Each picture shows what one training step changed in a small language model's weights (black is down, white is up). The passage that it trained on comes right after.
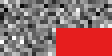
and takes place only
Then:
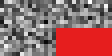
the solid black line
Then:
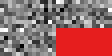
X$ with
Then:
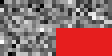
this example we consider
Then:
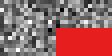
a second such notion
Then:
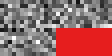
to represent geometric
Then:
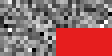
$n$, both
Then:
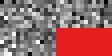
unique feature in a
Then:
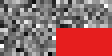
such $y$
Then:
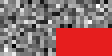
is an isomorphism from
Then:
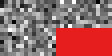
numerical method for the
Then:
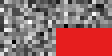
a well-known
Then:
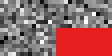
is odd and
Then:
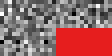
be a solution of
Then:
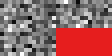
across the negative
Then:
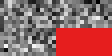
that for a reduced
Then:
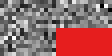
principle with rate function
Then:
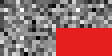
only yields a finite
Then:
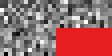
imposing the
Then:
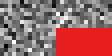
elements representing the boundary
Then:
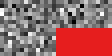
experience to
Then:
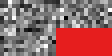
energy, provided that
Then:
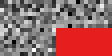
them is a morphism
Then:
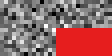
and is also strictly
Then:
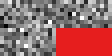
$x \to
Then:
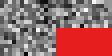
paper, we consider
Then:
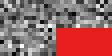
for an exponent
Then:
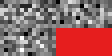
application of Theorem
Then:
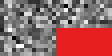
that case the boundary
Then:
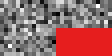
is a rectangle on
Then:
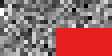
reads \[
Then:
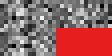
space of all analytic
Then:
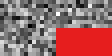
of items
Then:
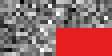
$\Lambda -
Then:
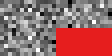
conformal flat.
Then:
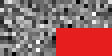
the homogeneous Sobolev space
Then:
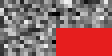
so that the equilibrium
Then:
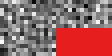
has density \[
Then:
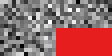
morphism $u:
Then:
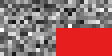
allows us to
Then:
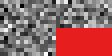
and $p$
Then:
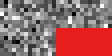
observable if there
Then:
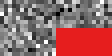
be closed and have
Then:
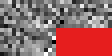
$i$. Suppose
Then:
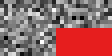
clear and stable
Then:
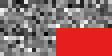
account charging
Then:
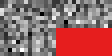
count ramified
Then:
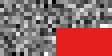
Up to second
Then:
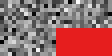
functions. In
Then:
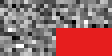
better supports the
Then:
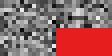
class of exponential
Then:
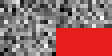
we may assume
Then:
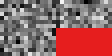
number one that still
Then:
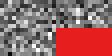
principle of bounded solutions
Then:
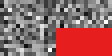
The diagonal reduction algebra
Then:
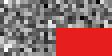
with parts repeated at
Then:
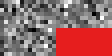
we get that
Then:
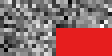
$p$. Since
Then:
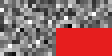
a homotopy pullback
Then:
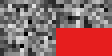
version of Theorem
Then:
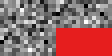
is a minimal reduction
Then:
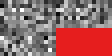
upper solutions, it
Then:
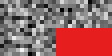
of Riemann's
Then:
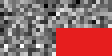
For infinite activity
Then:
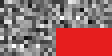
the Hardy
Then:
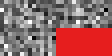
a succession of
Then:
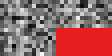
of the application of
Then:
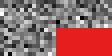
common for the eigenvalues
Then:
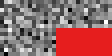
the arcs by the
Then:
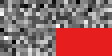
examples are degenerations
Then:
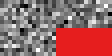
solution to ${\cal
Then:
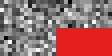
a contradiction.
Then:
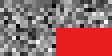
It follows \[
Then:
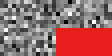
variants. In
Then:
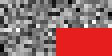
or the domain.
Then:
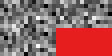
whereby we
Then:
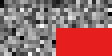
following negative answer.
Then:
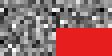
then \( \g
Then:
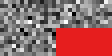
being differentially
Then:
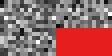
variational formulations for
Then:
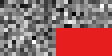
optimization can be quite
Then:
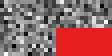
The set of
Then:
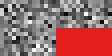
. $$ In this
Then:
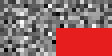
magnetic field of
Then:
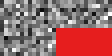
\theta &=
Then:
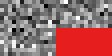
by the uniform
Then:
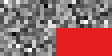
with respect to the
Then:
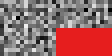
\Re z -
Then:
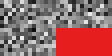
(not necessarily
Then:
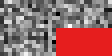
the von
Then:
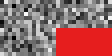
given by finite
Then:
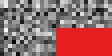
\in {\Cal
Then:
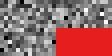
bases, which is
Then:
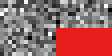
change when the function
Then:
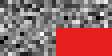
them, and
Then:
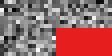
\] \noindent the
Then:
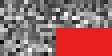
construct a new path
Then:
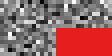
is due to the
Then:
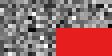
may assume that
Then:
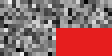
$H$ that
